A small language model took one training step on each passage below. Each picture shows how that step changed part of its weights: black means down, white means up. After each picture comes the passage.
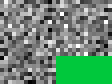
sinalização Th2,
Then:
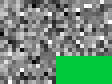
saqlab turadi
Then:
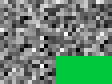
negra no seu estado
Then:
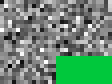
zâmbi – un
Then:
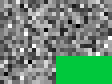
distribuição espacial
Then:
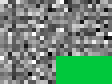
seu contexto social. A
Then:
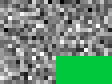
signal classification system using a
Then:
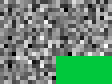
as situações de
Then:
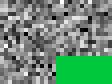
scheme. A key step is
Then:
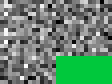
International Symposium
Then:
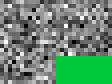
Ministry of Health
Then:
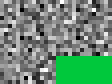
o'rni va
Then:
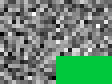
of exoplanets.
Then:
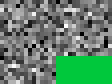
Towards improved
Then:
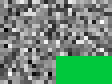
enfrentar un mundo
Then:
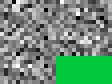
- {{\partial p}
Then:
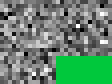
functions are adapted to conditions
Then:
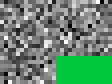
with worldline action \be
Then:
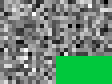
the coefficient $\lambda$, would
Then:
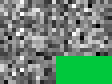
qudratini teran
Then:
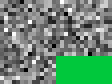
are retractable, making
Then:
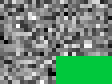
found inside or at the
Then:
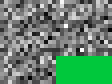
Fall. I:
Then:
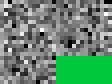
más dinámica y
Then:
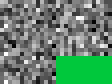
para arroparla y
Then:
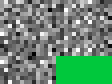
în valoarea de
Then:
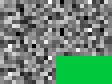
and techniques'' approach to
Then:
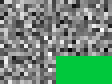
Formula (1) g
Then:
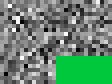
padre, el
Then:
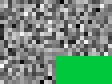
reality). And the
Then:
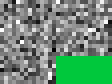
аз гул ба
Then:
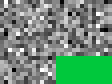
cuidado em saúde
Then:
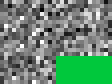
permitiera sistematizar
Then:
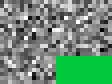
nanoparticle electric polarization contains
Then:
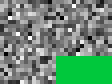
slowly rotating black hole
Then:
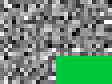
4 месяца
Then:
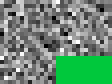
$h(q)$ denotes
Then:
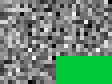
see, such a mathematical
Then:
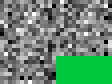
into a SU$\left(
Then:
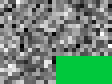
у класичному
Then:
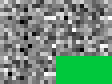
e. Satu
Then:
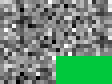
and $\mathcal{U}
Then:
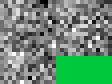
to solve the system of
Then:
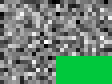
all players, then
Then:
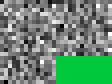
qilish strategiyalari.
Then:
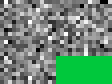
cubitos, 1
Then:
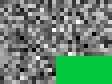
of Learning and Academic
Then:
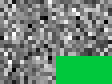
\langle u \rangle
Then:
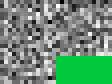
results are obtained combining all
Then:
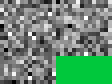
значение, °С
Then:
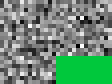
6 2. Qandova
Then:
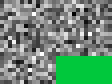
the data of positive law.
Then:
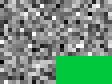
be detected. **c**
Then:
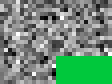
in order to perform the numerical
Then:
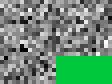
e a promoção da
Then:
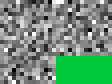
целого ряда
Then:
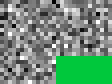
how this technology can be used
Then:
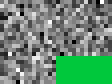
embeddings, implicitly
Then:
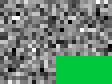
UFPI, foco
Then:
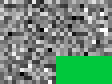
okulda herhangi
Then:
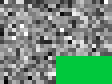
boshqa mamlakatlar
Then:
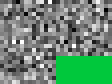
nonetheless, as
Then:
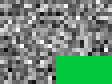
asignatura de desarrollo
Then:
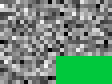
interesting terms with vector symmetry are
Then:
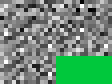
worden gelaten en in
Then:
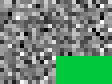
is governed by the
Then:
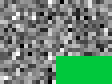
to \cite{M}.
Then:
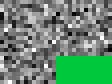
means of reusing existing
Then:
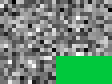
компонент, при
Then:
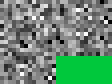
contribute to the electrical
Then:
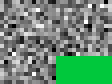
one needs to induce
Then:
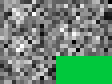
the convolution of the
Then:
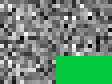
roles in all event types
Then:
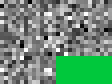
data sebelumnya yang
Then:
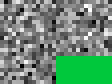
in medical imaging, particularly when
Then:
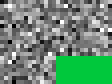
there is no confident
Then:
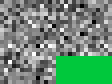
Químicas, Universidad
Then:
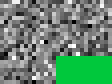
/ Bänder:**
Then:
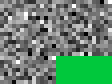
temperature being controlled by a
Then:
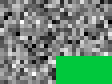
straightforward to argue
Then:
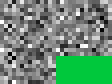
- \alpha & \alpha
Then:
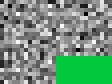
orbits have a larger velocity range
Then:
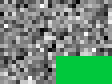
panel shows the post-SN
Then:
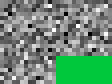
shifted by the asymmetry
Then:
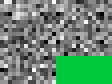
is an order parameter for
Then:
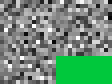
ставится задача
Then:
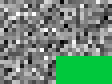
a linear trend with a
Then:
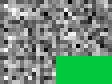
an electromagnetic wave. For
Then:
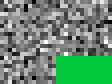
hisoblanib, unda
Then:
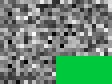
with "Ukrainian
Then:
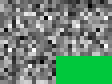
projeto gráfico
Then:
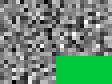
Corrigida Explicação
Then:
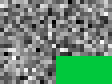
de elevi, a
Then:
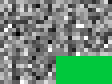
do conjunto de fazeres
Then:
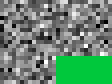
included is the heavy quark
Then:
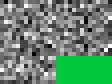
kein Zufall,
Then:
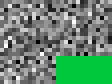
Mice. *Journal of
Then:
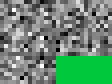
improve the purity of the
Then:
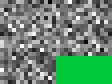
результаты применения
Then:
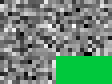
integer elements and return
